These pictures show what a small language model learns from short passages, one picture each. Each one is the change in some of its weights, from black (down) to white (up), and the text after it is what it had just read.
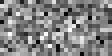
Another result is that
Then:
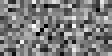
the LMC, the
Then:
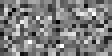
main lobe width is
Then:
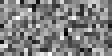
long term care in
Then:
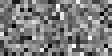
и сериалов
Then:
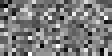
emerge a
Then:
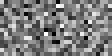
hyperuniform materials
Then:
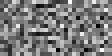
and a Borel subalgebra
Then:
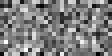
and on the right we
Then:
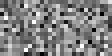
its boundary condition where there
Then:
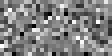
associative algebra
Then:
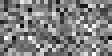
interference pattern. In
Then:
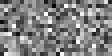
the second (or
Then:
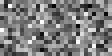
the side and lid
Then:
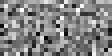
it was mentioned in
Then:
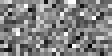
with most penetration
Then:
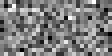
corresponding values of the lower
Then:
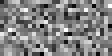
By the proof of proposition
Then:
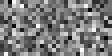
was very close to the
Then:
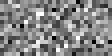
terms that couple
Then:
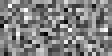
condition, a simple scheme
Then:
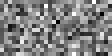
the Black Hole
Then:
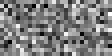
mechanism (ETM)
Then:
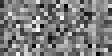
is proportional to the energy
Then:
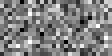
\gamma \gamma
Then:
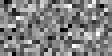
nos auxiliou a
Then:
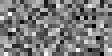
the nullspace of
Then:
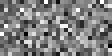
easy to see that every
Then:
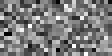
{\em not} mean
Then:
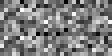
to that for the
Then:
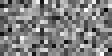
To make the paper
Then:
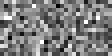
condition is prescribing
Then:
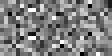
de başarılı
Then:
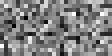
Sharma, and
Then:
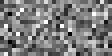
be used to express
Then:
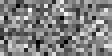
Z. Deng,
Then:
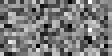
опорой, со
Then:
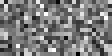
via algoritmos
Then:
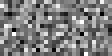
where $u$
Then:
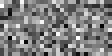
and recombination
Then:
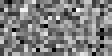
that $x$ maps
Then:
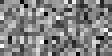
condition corresponds to that of
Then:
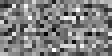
for any initial condition above
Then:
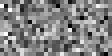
для Бога
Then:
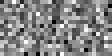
$ i \in
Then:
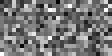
not a multiple covering
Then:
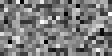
method for simultaneous approximation of
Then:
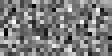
it is sufficient to find
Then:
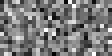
chosen to be consistent with
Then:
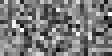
theories}), has been
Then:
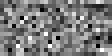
Duality and
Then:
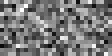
in condensed matter
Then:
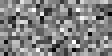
However, these devices
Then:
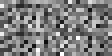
function, and the zero
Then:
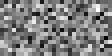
секунди на
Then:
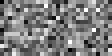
mainly uses the visual
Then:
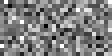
distribution. The mass distribution
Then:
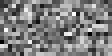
com a idade e
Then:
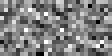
et prendre en
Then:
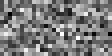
so is comparable in
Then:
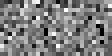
the absolute value of
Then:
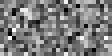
formula generalizes a
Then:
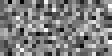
and SIDM
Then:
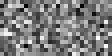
Annisa dan
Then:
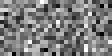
foi usado para
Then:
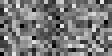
possible to express the
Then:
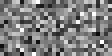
of the observables,
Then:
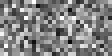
in our final sample satisfy
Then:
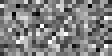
un diseño
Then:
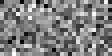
the path that can be
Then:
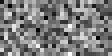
in contrast to linear
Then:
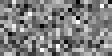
X\longrightarrow Y$
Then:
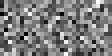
localizado na
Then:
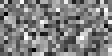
a flat-top,
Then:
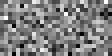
equivariant cohomology groups
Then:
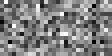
We design an optimization method
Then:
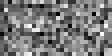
original strain and the
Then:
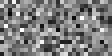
layer may be written as
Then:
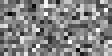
the definitions created by
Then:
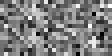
to using terms like
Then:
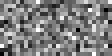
phase of neutron star binaries
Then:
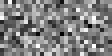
selectivity in this
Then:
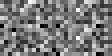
total of $N$
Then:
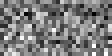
peaks. The
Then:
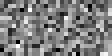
el Grupo
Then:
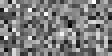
to be the category of
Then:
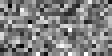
a vector $X$:
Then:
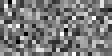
Universe continues to
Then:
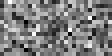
of interest to remark,
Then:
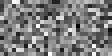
lines from the source surface
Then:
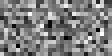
Bagi peneliti
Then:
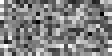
large 21cm redshift
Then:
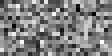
не в другое
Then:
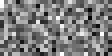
$V$ is a
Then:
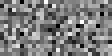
and then we use an
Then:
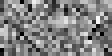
$\Gamma$ close to
